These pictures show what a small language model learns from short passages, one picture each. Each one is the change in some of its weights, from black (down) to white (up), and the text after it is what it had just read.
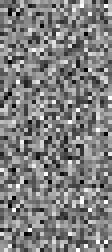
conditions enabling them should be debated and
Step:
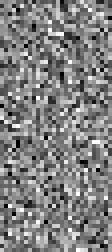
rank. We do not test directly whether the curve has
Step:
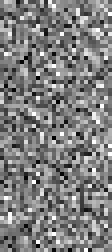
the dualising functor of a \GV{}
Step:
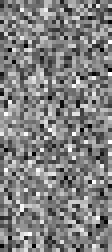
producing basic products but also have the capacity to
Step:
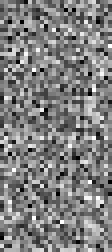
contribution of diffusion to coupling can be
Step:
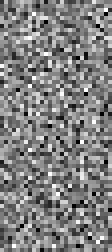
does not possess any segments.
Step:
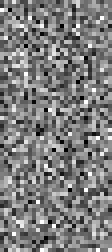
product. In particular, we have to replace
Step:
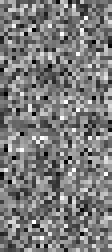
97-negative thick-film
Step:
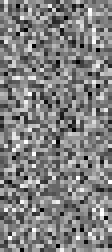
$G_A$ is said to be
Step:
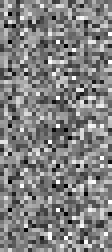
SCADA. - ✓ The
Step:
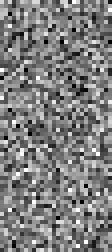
eigenvalue $\lambda_m$ and that the case
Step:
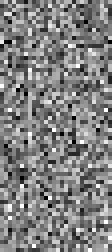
turn convolution, a rather complicated
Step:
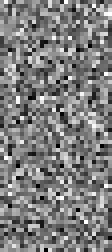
we implemented in Maple, however, has one
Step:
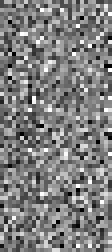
Promoting Rhizobacteria
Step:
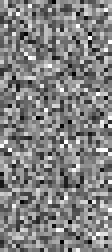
should be zero, this constitutes a fully
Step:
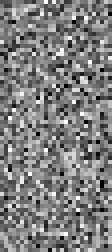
processes such as glass and ceramics
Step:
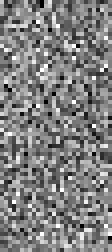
parties. Young wants to spend
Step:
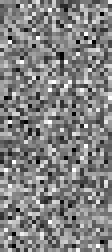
the child's progress and problems, as well as
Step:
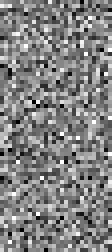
combined shell/solid models give
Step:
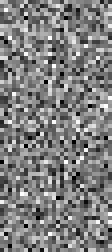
group. From now on, we shall use this model
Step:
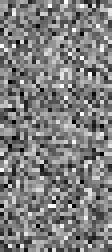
that a weak theory, e.g., {\rm
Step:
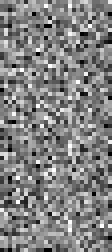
et al., 2002), although recent evidence
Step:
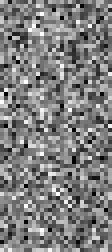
useful suggestions/corrections.
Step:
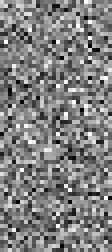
fully linearised, that is, each time
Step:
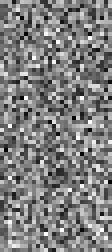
If the normal bundle of $\Soul$ in
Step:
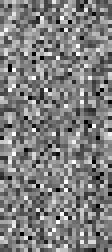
other since 1971. In this new system,
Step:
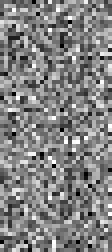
a study for the effectiveness of dry
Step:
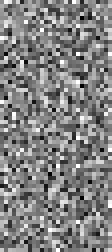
in the target language and their meanings.
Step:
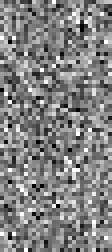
by Ito formula with respect to the variable
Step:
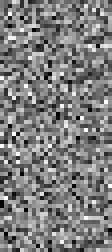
random series-parallel graph in Example
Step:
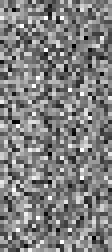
to local communities to strengthen adaptive capacity,
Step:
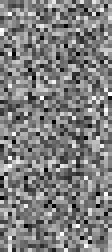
of Theorem \ref{P16} (a),
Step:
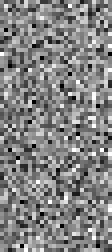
be reviewed, hence an outlook is
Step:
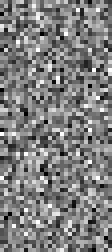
emphasis on a set of principles that
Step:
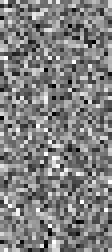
edition. Progress in Mathematics,
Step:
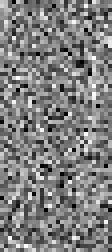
corresponding to $(i, k)$ is defined as
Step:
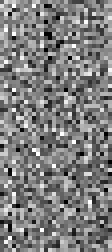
Review In analysis about family firms and
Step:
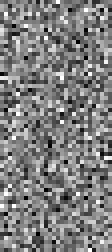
nebuliser (VMN) and an
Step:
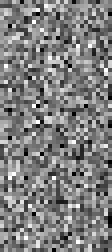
coinduced action. Assume that
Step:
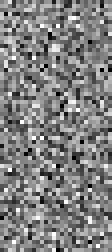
became in modern times an industry that
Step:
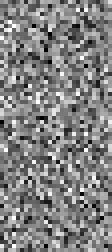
appear in any previous Polish research. It
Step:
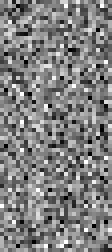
universal processes with interacting particle systems
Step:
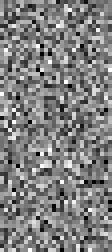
and with what certainty,
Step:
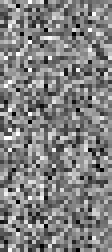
of trauma, visual acuity and
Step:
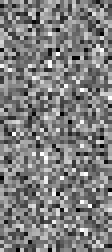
Sustainability Assessment, Theory
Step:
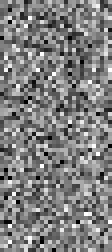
formula for the Radon--Nikodym
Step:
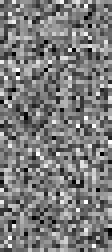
is always a one-parameter family of trivial
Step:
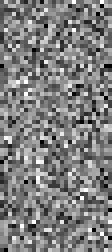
cirrus clouds that totally
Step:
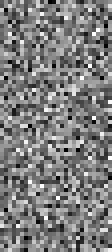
paracompactness; coverings; dense
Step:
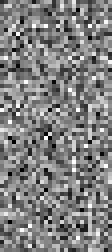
km away from both Mount
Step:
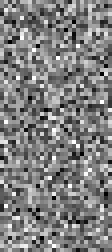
projects financed by the Bank.
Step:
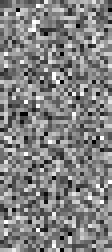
aware of itself as an entity. With the
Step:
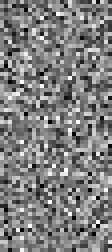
On some zero-increasing operators,
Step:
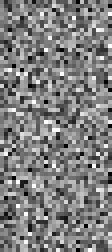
The principle of dialogue, tolerance
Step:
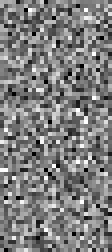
(almost always use) *IPTp
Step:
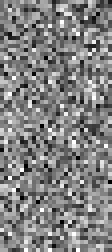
p)$ in this case is basically just the
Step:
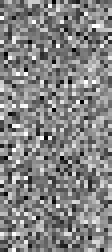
eliminated, and the test methodology and results
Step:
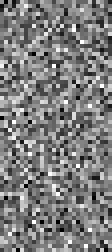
and foreign histories. International educational and
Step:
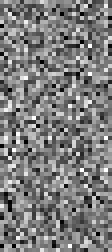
and contributions to one Kublai’s
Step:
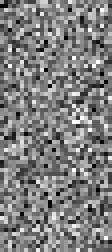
Busemann-Petty problem in the sense
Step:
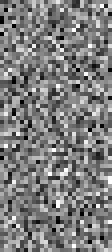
knot theory, {\em European Journal of
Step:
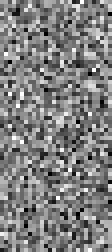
triplet of processes associated with $\d $ and
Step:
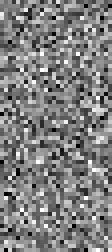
computational costs involved. We assume here that
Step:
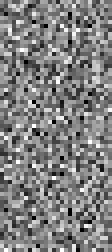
modeling of the conditional distribution of the observed variables
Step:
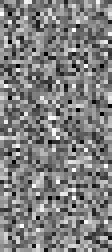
APPENDICES Appendix 1.
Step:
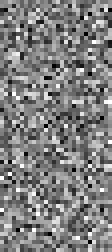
any constants (either in $x$ or
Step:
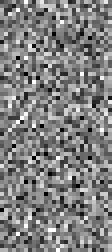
link other variables because 24.4% can be
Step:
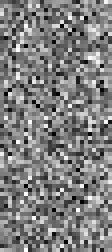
all of whose eigenvalues are pairwise different. Then
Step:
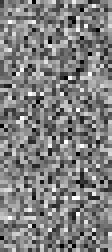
estimate the conditional expectations, the number of
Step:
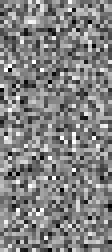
days obtained from the temporal analysis of
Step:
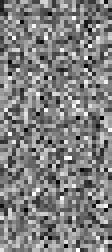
never found this script I'm not
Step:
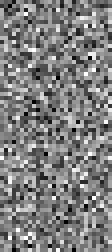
\section{Commutative local rings}
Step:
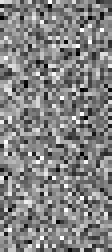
alcohol in chloroform until
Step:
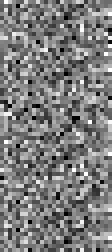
National AAAA tourist
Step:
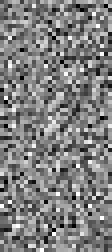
for each $x\in S$. We call such
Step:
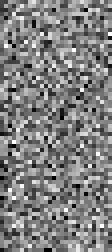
characteristics (Donlan et al., 2015).
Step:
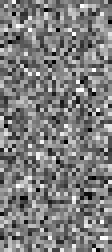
a finite sequence of chart moves,
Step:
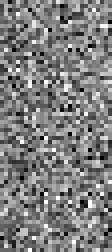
study reveals a strong positive relationship between digitalization
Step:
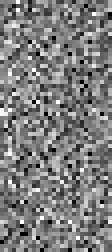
(e.g., because they are written in a
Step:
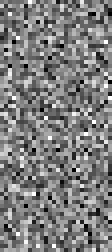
these definitions to a Hilbert space of
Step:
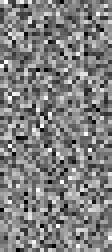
mature intersexes were dissected,
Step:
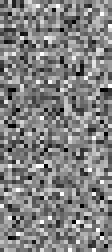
can divide more than one of the factors
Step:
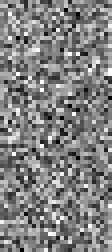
as they integrated into China. Previous
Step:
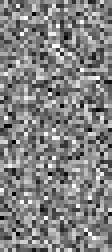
reaction's sensitivity. This investigation has
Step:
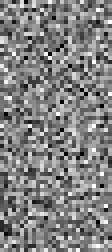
turn depend on sufficient sun, shelter and
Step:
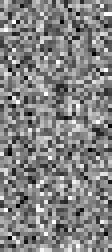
Strength Fig. 3: Constant
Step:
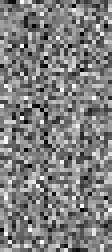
by a contour encircling the
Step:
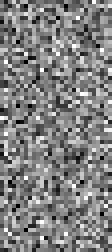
are solving an optimization problem, we only consider
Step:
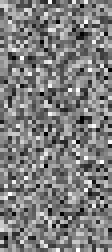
scale parameter $\epsilon$. For point cloud data,
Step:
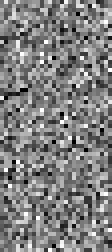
sides, more precautions must be taken to
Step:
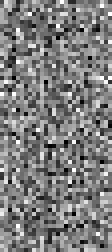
CRIS topics and specific CRIS
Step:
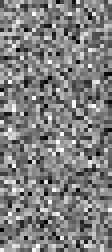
not only in Uzbekistan, but
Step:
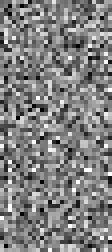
are primarily interested in applications of
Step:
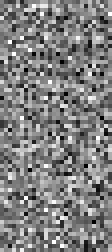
requirements. Configurations were ranked
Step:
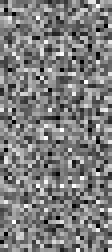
three objective functions with different total numbers of data points
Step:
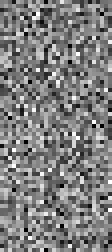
and preventing local minima. Furthermore,
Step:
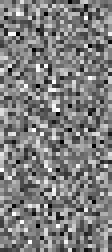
signal [15] Table 1. Speech
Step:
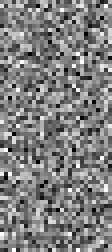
open-pit mines and particularly for countries
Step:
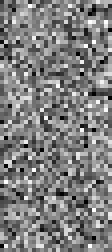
Note here that, for fixed $\beta \geq 0
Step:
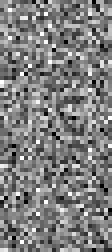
language are constructed. For English learners, many students
